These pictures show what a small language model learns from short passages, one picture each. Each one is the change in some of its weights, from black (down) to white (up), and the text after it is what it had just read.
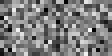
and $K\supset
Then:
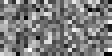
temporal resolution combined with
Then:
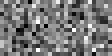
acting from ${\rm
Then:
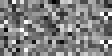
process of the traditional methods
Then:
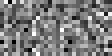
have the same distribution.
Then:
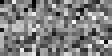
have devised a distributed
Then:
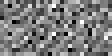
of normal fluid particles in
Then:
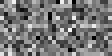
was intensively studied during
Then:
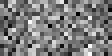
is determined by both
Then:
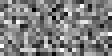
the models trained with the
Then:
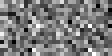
occurs only once.
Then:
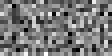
x, y\rangle
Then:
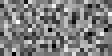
on plotting the ratio
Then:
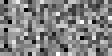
common multiple of the nonzero
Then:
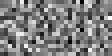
greater detail. We show
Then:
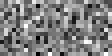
on the Taylor expansion
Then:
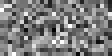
include two-level systems
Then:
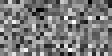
selection are also plotted for
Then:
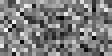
$\tau$ is given
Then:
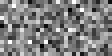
delta at 3D
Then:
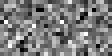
plotted against the centre
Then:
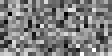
the second, we again
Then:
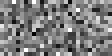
continua. Based
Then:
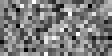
the OpenCL kernel is
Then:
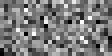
where $L$ is
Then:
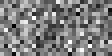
density of spatial objects is
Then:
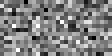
at the intersection point.
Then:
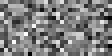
by the size of
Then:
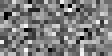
small, heavy solid
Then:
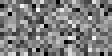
end, this often takes
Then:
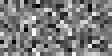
the intensive quantities.
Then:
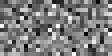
total nitrogen
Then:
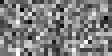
forget plot,
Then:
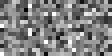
us review the recent lattice
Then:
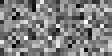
However, with such a
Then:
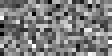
this can be extended to
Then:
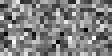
the fermions, that
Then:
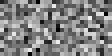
to have first been explicitly
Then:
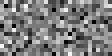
pure states, against both
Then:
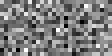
of Chevalley
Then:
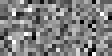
\QED In the
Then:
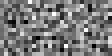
the average pump power and
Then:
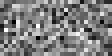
simulation respectively. The top
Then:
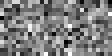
include source terms, and
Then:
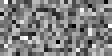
program. Alhough
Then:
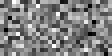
realize that our general
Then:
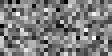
$s \in
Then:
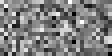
time dependence of these matrices
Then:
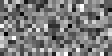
level, rotational states
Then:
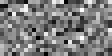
the edge flows and the
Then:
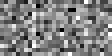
nilpotency order
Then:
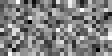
that there are no
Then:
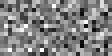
to maintain reasonable
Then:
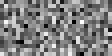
of Odd natural
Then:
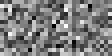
the scientific problem.
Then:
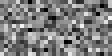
As an example, when
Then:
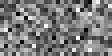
is a weakening of
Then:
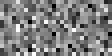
system with or without
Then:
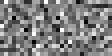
direction. The case of
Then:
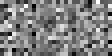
the symmetry in a
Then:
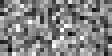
measurement provides a useful check
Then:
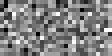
the {\it large}
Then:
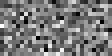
CO2 degassing
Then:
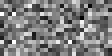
horizon the coupled solution and
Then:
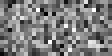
are $a\in
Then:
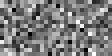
spiking vector.
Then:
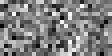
the constraint convex and the
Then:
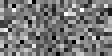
is even, then
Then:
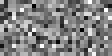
the Riemannian setting.
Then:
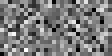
la partie
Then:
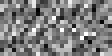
statistics. For example,
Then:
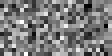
spikes in the
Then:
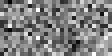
set $\Sigma\in
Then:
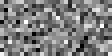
of the pullback
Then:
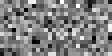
linear operator $$ f
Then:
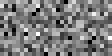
$Y$ corresponding to
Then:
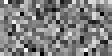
to $\tau$ is
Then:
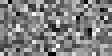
resolution and a 5
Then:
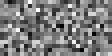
for } s \in
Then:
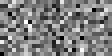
The other condition of
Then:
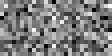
line. This uniqueness result
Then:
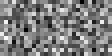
complementarity system.
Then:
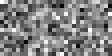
and destroying the
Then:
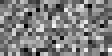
the substrate layer
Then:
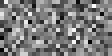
$H$, such that
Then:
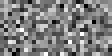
over the course of
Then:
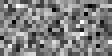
delays on the
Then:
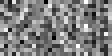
isometric action on
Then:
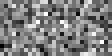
relation among them generated by
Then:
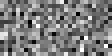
is obvious. A
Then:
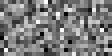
obtained, by the same
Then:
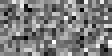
thing we still need
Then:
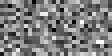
of their use in
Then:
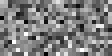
quantify the magmatic
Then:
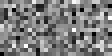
field of rational functions
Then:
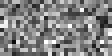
requires some model; previous
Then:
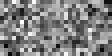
Euler-Poisson system
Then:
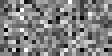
many different areas of
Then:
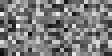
and absolute and relative
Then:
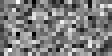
there are eight different
